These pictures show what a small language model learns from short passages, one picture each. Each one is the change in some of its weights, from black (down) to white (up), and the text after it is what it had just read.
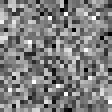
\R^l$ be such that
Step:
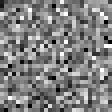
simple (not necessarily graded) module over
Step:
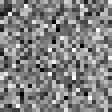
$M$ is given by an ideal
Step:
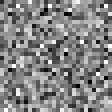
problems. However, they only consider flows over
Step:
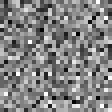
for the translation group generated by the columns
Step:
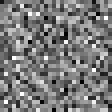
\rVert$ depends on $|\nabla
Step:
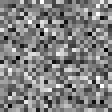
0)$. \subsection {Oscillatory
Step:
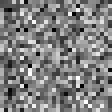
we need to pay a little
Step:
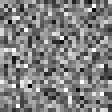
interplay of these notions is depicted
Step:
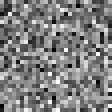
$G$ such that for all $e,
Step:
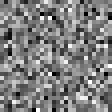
\subset \RR$ be an interval of
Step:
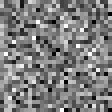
that either $U, V \in \mathcal
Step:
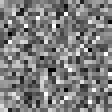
$p\ge 0$, we have
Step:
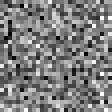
\end{equation} and we also have
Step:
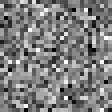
that $\sigma_n(a_n)
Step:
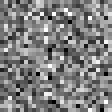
boundary vertices for $W=3.08 \
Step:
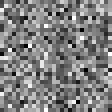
intersection points of the various $C^i$.
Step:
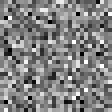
Lie groupoids, at least in the framework of
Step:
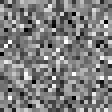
map $Q:\cH\to
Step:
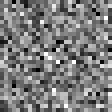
$\varepsilon>0$ and $n$ sufficiently
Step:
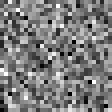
constants $c_*,c_{**}$ independent
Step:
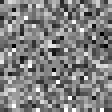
pressure $P_\gamma$ we assume that
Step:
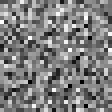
setting} A sub-Riemannian metric on
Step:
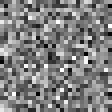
utilities. Arrow and
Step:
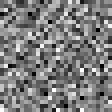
large $N$, we obtain bounds for the
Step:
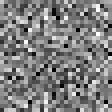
We observe then that the tensor product of
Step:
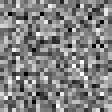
with respect to the chosen homology bases, and
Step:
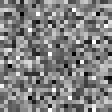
compatible), etc. In each specific
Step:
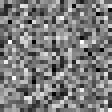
$H$ on $C$ by
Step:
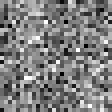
just the $2^n$--ary
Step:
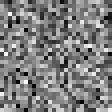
\begin{tabular} [c]{l}%
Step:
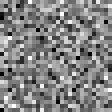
cases, including when $M$ is
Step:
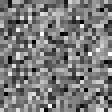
USA E-mail:
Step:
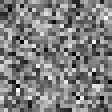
a double sequence. The double infinite product
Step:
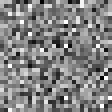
systems with inputs selected by
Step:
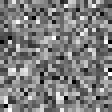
compete in energy distribution, while at the
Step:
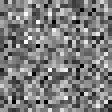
connection between hyperbolic surfaces with boundary and metric
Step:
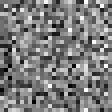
the de Rham cohomology (see
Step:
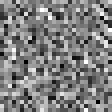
Given $k\ge 1$, let
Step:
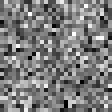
version of the Hopf fibration
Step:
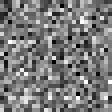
the same convention as in the proof of
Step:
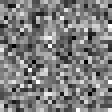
identity over~$x$. \end{itemize}
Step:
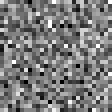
algorithm where the direct measure of the error is
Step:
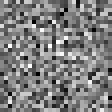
the elements in the group algebra). So, we
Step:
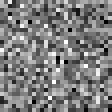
vanishes on Borel sets with zero
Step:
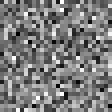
reflexive Banach space $E$. In
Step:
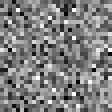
in lakebed bathymetry
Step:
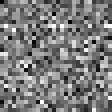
wave solution for the volatility
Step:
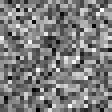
that \begin{eqnarray*} 2\sqrt{
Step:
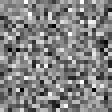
for clinical applications are: X-ray
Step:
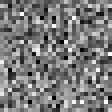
$G$-invariant subtree, contradicting
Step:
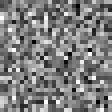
online retailers can leverage
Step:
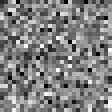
estimating the variance. Estimates of
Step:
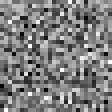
right-most homoclinic
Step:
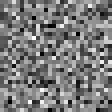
for steady-state simulations of Euler
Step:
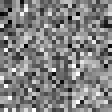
the ideal vector in the objective space?
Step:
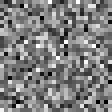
\end{eqnarray} Let $s\ge
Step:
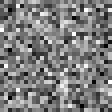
a closed neighborhood $K_2$ of
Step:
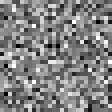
We can then assess any hypothesis $H
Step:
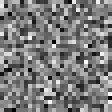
instance, we show that the inequalities $$
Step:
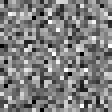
can argue as in the first case with
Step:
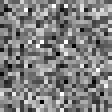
iteration $k \in [2n]$,
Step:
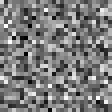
are ready to formulate and to prove the
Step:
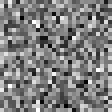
That is, the point queue can be
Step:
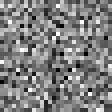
shape would vibrate when struck
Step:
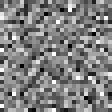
p\leq\infty$. Let also
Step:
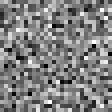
where $k=2$, so that
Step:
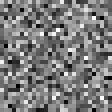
symmetric bilinear form on $\mathfrak t^*$
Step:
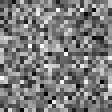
and right-commutativity the polynomial
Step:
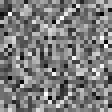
$x\in D$ if the
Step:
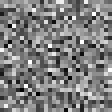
dimensional Lie superalgebras. The results obtained here
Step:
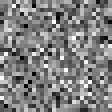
evaluating the objective function and its
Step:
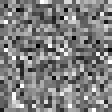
projective cover $P(\lambda)$ is not
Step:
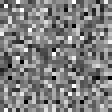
the Weizmann Data Science
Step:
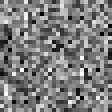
the topology of manifolds with positive scalar
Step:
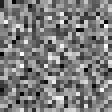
structures, each isomorphic to $M$ (and
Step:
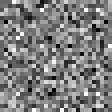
compactly supported gradient vector fields on
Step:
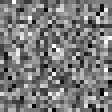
and the bound (\ref{bound-N}),
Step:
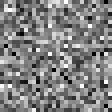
V.~L. Nisnewitsch.
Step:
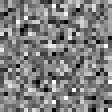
most $\alpha+2\beta$ and we
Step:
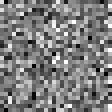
Integrating this relation over the interval
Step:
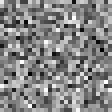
exists a line that passes through $p$
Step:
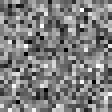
and the blown up twistor spaces
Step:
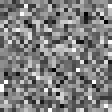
at different sections are twisted forms of each
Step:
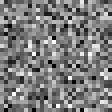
provide a brief overview of the standard
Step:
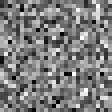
to one. The {regularization parameter
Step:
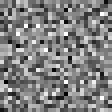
the subdomains are polygonal so that
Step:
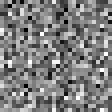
the number of observed points under this bound.
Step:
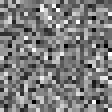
Then, $\hat{u}$ is an optimal
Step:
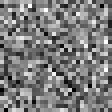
of the braids (see Chapter 1 in
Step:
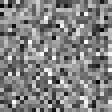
category of complexes of bigraded abelian
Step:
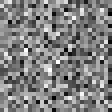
class of curves or free homotopy class of curves defined
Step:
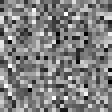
we describe next. A slightly different
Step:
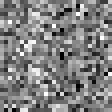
all the exterior arcs and the corresponding
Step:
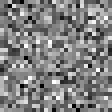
by studying which of the discrete observed points
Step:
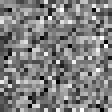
\mathcal{S}_{x_n}$ on
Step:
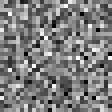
begin by showing this function is an upper
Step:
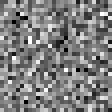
the low precision perturbation can be
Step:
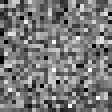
the proof of Theorem 1.5. To prove
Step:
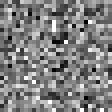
$F'$ acts faithfully on
